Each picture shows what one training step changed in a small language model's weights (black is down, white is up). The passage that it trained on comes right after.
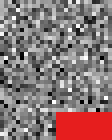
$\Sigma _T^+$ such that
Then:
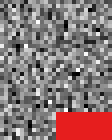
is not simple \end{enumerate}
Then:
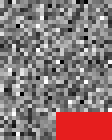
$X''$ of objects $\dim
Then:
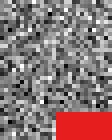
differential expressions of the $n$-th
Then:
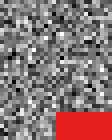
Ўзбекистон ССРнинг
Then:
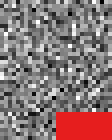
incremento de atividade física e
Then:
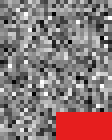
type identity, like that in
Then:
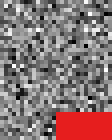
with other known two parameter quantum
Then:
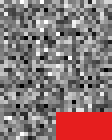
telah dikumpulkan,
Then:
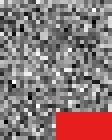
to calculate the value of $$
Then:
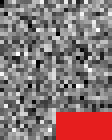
decay in the intensity of multiple
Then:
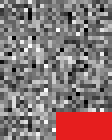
\text{otherwise}. \end{array}
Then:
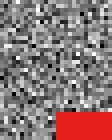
that of $H^\infty$, it is easy
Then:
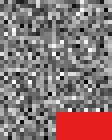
Manual de Videoarte Vertical
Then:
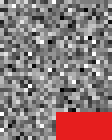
20th century, particularly during
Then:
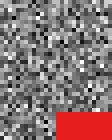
eine wichtige personale
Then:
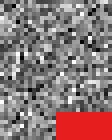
de febrero, una muestra que
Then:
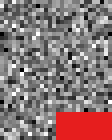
la fuerza de las posiciones
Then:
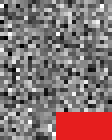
\end{thm} \begin{proof}
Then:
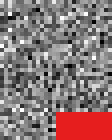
suma importância em uma
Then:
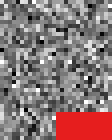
background of geometry for
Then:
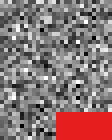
de către doamnele cu
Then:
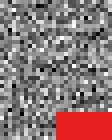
está mais em condição de proceder
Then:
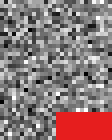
ва ПВ узайиши, МНО
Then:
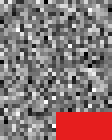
insuffisantes pour
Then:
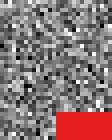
the linear model. $M$ must be
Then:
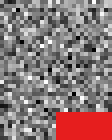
between human behavior and the
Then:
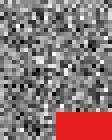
of the residual representations to
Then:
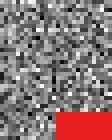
possible to define a modified version
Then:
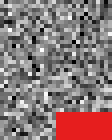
того, медиатексты
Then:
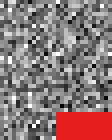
its name, is \emph{not} a
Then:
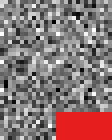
nem um plano diretor, nem
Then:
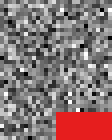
келди, сарфлаш
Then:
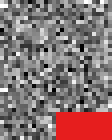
yordamida ochib beradi.
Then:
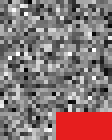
de manera horizontal, ese
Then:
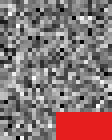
climática. A visão
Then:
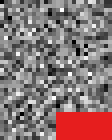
Battaglia, Elisa
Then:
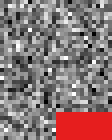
сусрети између
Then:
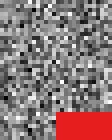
from the Moving to Opportunity
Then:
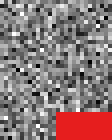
two filtrations are known to differ in
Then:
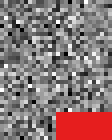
\to 0$$ takes place. The
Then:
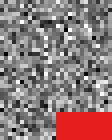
of inequivalent pencils and
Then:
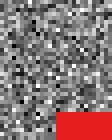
C} \def\nat0{\mathbb
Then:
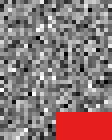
terhadap istri dan
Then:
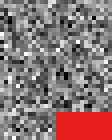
бензина. Ответы
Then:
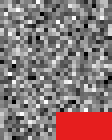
historiador, italiano,
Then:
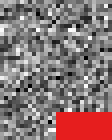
maksimal foyda olish
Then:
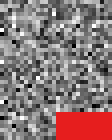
$K$ letters. Of the
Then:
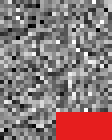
surface complexity, in the mapping class
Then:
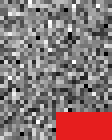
we would like to explain the
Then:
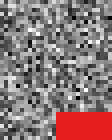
другими переменными
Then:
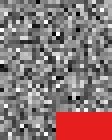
ancak ilahî vahye
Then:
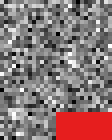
надаються на виконання.
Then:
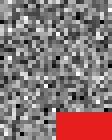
to a neighborhood of the closed
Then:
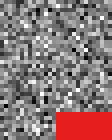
classes of irreducible representations
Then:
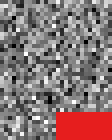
is organized as follows. After the
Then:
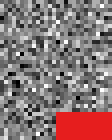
of $V_0$ and a sequence of real
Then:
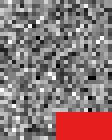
casos que requieran evaluación
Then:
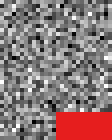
is unique, and can be gained by
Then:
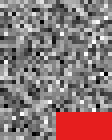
are represented, along with the number
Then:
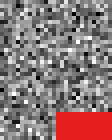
Mentais) e autores que
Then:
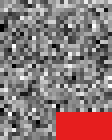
the assumption that %$Y_i,\
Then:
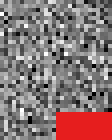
structure-preserving numerical integration
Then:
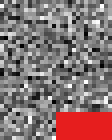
\end{proposition} \begin{proof} Let
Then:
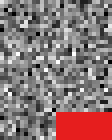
up' it to a $3$-uniform
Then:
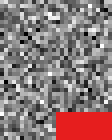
DERMS for Energy Grid
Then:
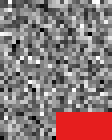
asumiendo que cada medidor
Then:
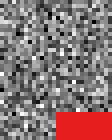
M. Ch. Alluaud aux
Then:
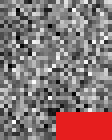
standrat hidup yang
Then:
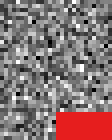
Artigas, Mendes da
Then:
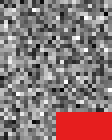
corruption, tax, tax
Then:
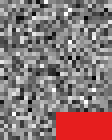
El que los lleva a defender
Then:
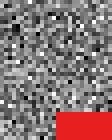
$B\neq V$, which we will do
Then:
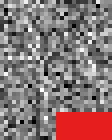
соҳасидаги ютилиш
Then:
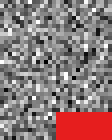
the ideological suppression of religious
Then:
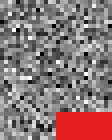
mundo, a promoção de
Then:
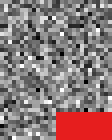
convex bodies (compact,
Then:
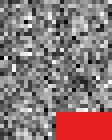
Ю.Р., Ежов
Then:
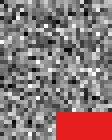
yerda bog'u bo'stonlar
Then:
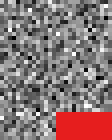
set is that the category $\al$ is
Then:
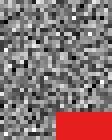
ve günümüzde dahi
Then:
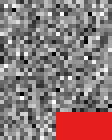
seseorang yang akan
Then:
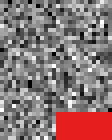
malheurs (11) ning
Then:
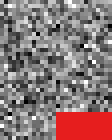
забон ва фарҳанги
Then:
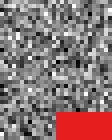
інсуліну, що
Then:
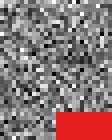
qatorida, mazkur institut
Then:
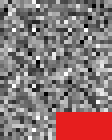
veden virtaus uomassa
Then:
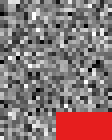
a unit rate. Jobs arrive
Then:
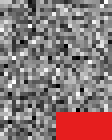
(B_\alpha \wedge L_n
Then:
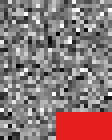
Ayniqsa, jismoniy
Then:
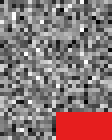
lemma. \begin{lemma} Let
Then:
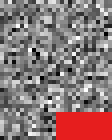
de saúde, por meio reparação
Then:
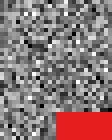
contradiction. If $F\cap P$
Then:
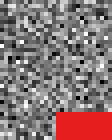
также качественных
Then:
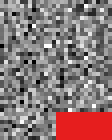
\({\cal X}_4\) be the conformal
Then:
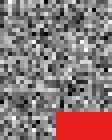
3. Metode Proses Pada
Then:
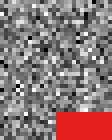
Современная система
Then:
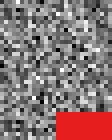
natural hypotheses as simplicity of the
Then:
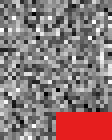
by $\{x^n K \mid n \in
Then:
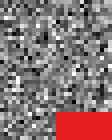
yuqori texnologik
